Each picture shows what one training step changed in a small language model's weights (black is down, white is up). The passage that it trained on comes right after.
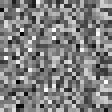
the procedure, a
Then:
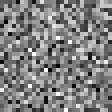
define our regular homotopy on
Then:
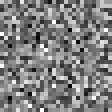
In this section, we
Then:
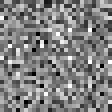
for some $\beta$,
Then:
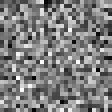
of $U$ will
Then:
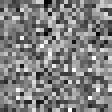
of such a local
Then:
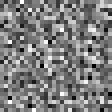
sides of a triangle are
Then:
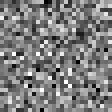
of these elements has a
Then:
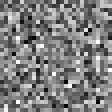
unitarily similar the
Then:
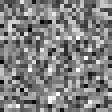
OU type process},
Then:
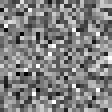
to the admissible ideal
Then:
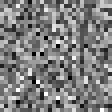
knowledge of the equations of
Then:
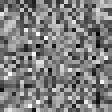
an odd prime, this
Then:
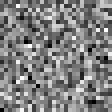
substitution into
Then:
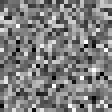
is the transposition
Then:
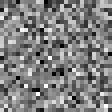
and $H'$ in
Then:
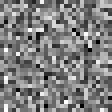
assume that:\\
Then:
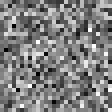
We assume that at each
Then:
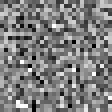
determine the optimum
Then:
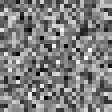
congruence). From
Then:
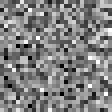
to the localisation of
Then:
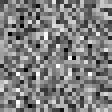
account on how the exact
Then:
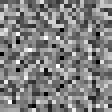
are considered to be
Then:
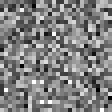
a positive constant such that
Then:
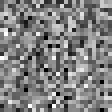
subjective. Our approach
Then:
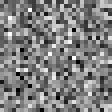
respect to the action of
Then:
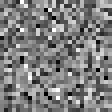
ten phases
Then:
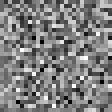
exponential map restricted to the
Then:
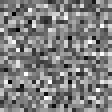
N$ to get into
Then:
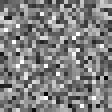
is treated in the
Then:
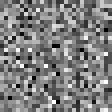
accurate, implicit, and
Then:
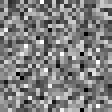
order to construct the standard
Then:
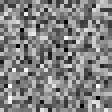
Triplets with
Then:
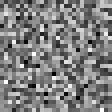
face yields exactly 5 different
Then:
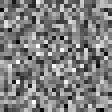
the orthogonal complement of
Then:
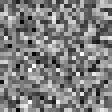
equivalent then the associated flag
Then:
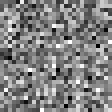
emerge from distributions
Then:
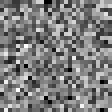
of the solution to the
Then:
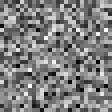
governed by nonconvex
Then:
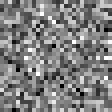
{\bf Remark. }
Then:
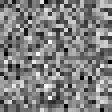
interval of integers $\subseteq
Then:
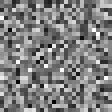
for uniform and adaptive
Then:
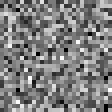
shape and rotate with
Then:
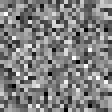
following parametrization for weakly
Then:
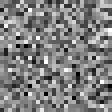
to the response, and
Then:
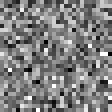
where the model also
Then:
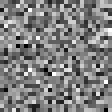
to the Sobolev inequality
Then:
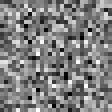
pushout square
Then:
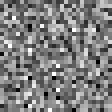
The models of queueing
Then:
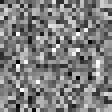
be done, as shown
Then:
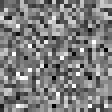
is a coring homomorphism
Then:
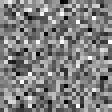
\in {\cal
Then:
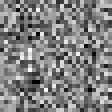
employ a number of mathematical
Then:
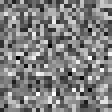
Since $A$ is
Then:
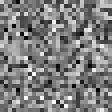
One limitation of
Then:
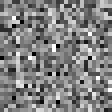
Let $E$ be
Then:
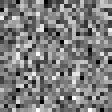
and by $\Id$
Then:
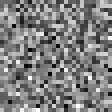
successive approximations.
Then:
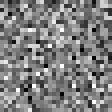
with stepsize
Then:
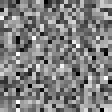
and the image of
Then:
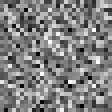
bi-infinite directed
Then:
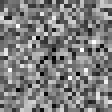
is the augmentation of
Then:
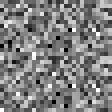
to compute in local
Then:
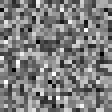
the Gateaux derivative
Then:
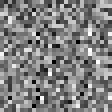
positive integer $d$,
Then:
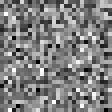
Therefore, $C$
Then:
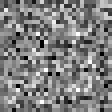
then $L$ is
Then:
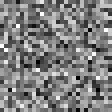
canonique de
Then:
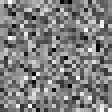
\beta _{\Gamma,
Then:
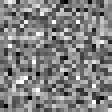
\quad i \not
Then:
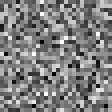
have started looking
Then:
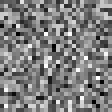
cosets of the corresponding
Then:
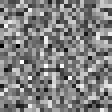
to cover the case of
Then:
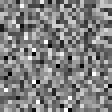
will extend this result
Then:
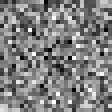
on $R$, and
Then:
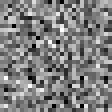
stochastic. In other
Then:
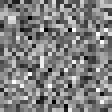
minimum in $\rho$
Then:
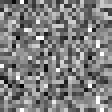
these! If each row
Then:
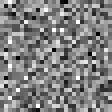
\ \text{if
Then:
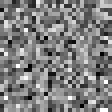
the first equation in the
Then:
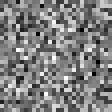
associate a family of
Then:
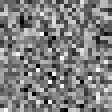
isomorphisms. A continuous linear
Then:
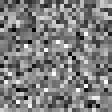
so again the constants
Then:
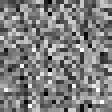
of infinite dimension if the
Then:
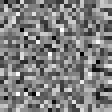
respectively. A morphism which
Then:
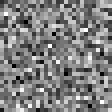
module $V$ for
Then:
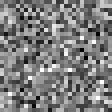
globally optimal solution.
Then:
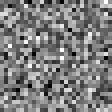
left of 8. We
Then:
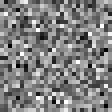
X_\mathcal M$
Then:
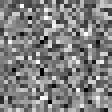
case when $h$
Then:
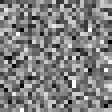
be used for various
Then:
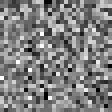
of large problems of
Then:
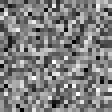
0$ for each
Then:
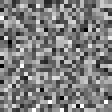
for Schur functors and the
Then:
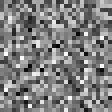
none different from
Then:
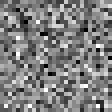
algebra, hence it extends
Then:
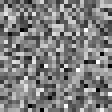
cubic function. After
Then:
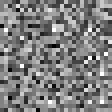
proposed model compared with the
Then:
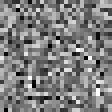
achieved through AI algorithms
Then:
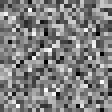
linear maps, and vertical
